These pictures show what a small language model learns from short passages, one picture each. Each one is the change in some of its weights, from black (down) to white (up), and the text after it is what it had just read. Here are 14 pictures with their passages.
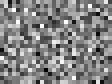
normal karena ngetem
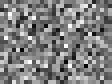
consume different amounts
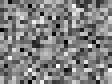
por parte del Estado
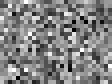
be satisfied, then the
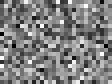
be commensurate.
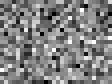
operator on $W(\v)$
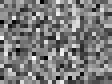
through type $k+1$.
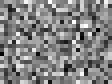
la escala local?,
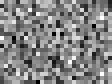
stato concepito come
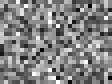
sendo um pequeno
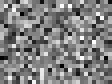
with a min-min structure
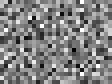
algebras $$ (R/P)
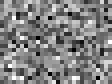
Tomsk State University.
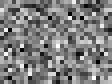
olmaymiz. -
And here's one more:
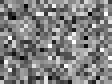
ahamiyat kasb
